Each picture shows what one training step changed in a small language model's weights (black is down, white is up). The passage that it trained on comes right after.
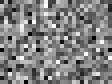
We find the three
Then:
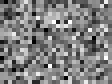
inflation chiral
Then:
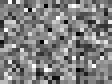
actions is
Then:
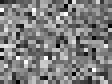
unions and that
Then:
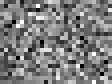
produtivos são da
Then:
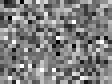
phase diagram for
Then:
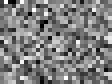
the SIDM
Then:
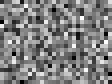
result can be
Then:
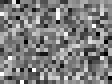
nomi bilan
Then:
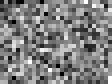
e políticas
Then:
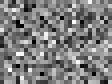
especial o item
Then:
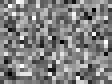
present work we obtained
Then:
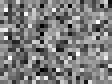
jest w
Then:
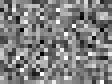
suppose que les
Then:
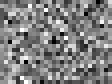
initialize the new
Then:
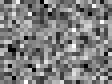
его в
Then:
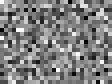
Higgs data from the
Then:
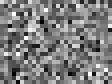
het bedrag
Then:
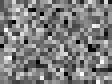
de alimentos
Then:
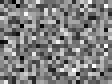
as given in
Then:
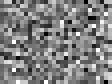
como. Las
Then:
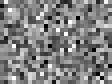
dados, de
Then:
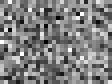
katta rol
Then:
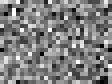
a substrate
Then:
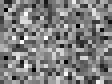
a failure
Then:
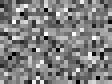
De certa
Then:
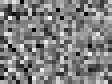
width implies that
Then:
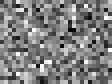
compute two
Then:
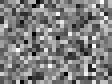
where $\phi$
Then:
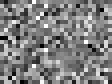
almost 50
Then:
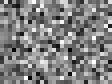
ones.} The
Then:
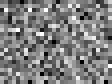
probability value via a
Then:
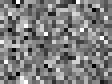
significant reduction in
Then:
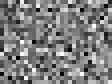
institucional da
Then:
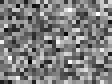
are shown.
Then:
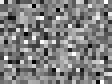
from our plots
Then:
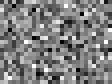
is evaluated on
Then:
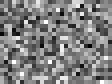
necessity in various
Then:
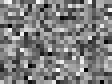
the formula.
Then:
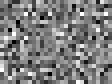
bir qiz bola
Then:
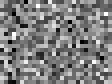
density profile at
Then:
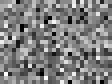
bow shock
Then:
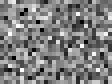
descrito no
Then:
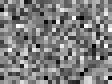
model should then account
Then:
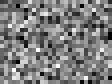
2D IR
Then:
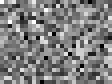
seed photon
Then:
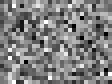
complexity of the
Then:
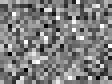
been carried
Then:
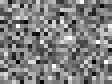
are in general
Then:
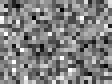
analysis uses the
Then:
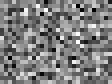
ein FIS
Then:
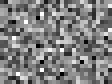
for a system in
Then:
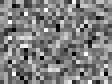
was determined by
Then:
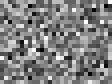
controlled around
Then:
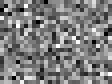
will immediately
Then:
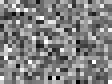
is enough to
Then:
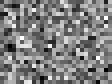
as the one obtained
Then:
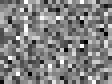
mesmo que os
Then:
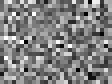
de Ensino
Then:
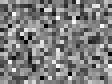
been demonstrated that
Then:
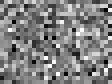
to a combination
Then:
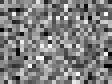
Risk of
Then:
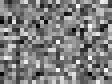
com um maior
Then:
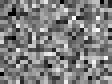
de Formação
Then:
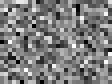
no longer in
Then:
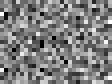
establishment of
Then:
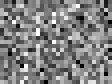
zu tun?
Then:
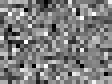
von meiner
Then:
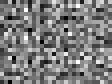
va boshq.
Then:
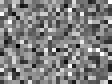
X-ray emission
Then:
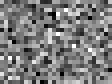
shown in Fig.
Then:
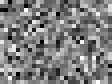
Nilai dalam
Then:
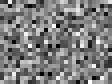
il governo
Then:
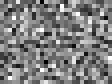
и др.
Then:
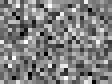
proper kpc is
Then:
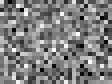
digunakan untuk
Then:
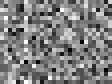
dependence on the
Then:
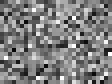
core notion
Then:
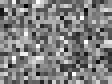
Zulia en
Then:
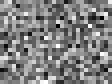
coordinate has been
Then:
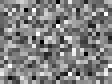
em diferentes
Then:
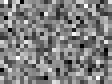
las investigaciones
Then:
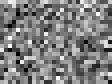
that there exists
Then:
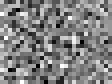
clear host star
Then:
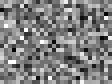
these paper to
